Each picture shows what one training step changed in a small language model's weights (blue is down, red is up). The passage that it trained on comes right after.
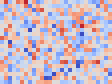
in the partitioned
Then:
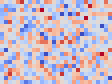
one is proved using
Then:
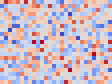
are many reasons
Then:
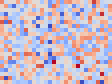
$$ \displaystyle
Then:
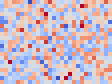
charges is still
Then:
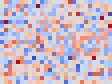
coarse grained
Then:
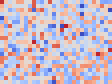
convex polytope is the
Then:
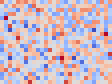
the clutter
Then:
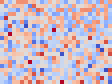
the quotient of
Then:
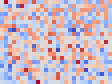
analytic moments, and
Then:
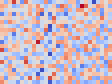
\\ We shall now
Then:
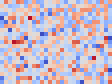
canonical symplectic form
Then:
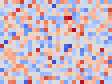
vertical edges according to
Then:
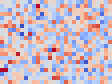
thus, reduce the
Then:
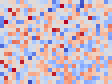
of membership
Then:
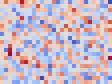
$\sigma$, we
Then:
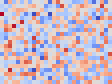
phase osc}
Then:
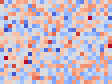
the first paragraph in
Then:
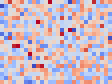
is far too strong
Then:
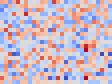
and such that
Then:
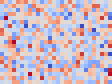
the probability simplex
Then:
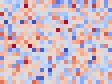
standard pair. Suppose
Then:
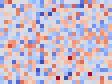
service mechanism.
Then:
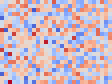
of the remainder
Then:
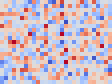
strategies and can consider
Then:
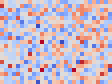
\forall j
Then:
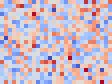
X )\bar
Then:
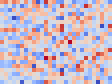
are at most
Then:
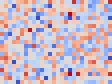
3$. Since
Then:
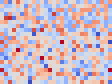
les produits
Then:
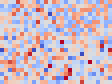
given stationary distribution of
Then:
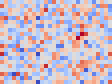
\; \forall
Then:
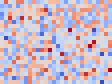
limit guarantees the convergence
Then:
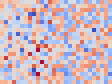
Our analytic method gives
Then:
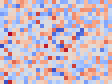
function of the
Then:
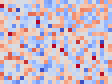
\ee from which
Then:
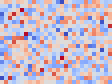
multiplication or integral kernel
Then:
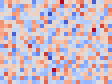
smooth. By a
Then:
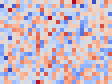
stand for either of
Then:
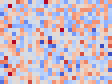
with fundamental simplex
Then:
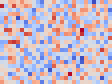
nodes. The
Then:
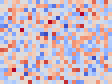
fifth harmonic
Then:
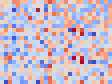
be zero \be
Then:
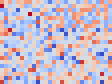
\chi$ also
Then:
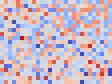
obtain an analogue of
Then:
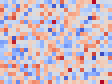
such two-way
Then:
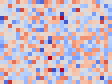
space onto the
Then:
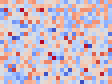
its relatively complex
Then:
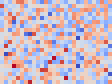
state the optimal values
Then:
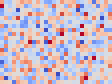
\olle and
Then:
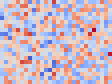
of total energy and
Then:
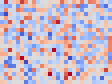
components, each one
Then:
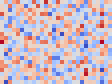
always have the current
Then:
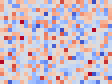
smooth quasi-projective
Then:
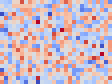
$n \to
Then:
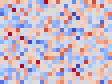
at infinity with
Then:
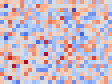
a shape to which
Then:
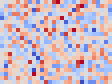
of invariants corresponding to
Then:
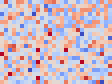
feel whether it
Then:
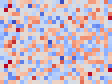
above entirely as
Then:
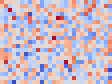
For any finite subset
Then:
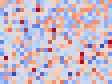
an arc connecting distinct
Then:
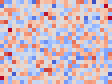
between these nodal
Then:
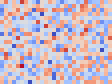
that there is no
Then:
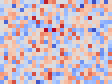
Now (c)
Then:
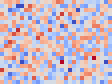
these are:
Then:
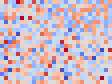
mapping class of
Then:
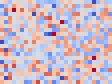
$$ Axioms
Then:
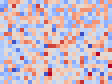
was discovered by
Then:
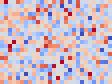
fully symmetric case,
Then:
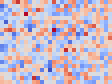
and preserves eigenvalues.
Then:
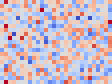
All vector spaces in
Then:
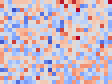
$Z$ be
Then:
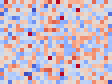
interpolating points are
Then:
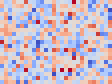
2$. The vertex
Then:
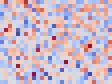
in the lower row
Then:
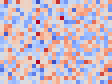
on a fixed
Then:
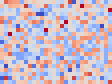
with me which has
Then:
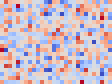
s \in
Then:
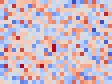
its limit cases the
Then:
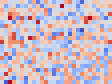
first version of the
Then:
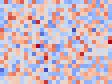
tensor products of irreducible
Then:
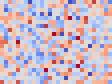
topological properties to address
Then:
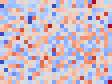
linearly dependent or when
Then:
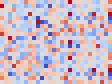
\vskip 8mm
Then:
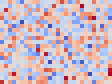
{\it Under
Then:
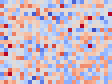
theorem} To prove
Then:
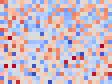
a linear operator
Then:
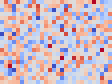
surjective for any
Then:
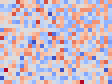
given orthonormal basis
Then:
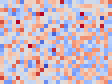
cyclic splittings
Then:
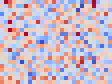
row, which is
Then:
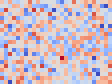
the Strang
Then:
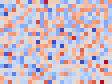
according to the
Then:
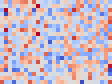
each $\theta
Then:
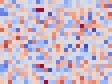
to an solution that
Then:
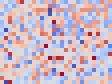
value of the parameter
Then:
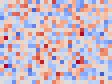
of steps, it
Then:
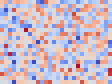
at the point
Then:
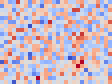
by $$\align
